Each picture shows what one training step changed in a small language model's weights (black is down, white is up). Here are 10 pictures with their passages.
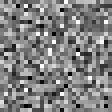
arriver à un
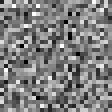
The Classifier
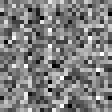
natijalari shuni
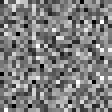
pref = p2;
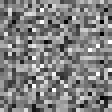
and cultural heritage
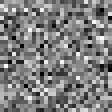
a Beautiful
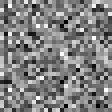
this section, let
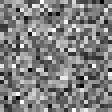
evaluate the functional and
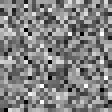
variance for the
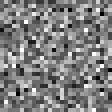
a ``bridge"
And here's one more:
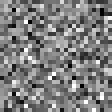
&\forall& t
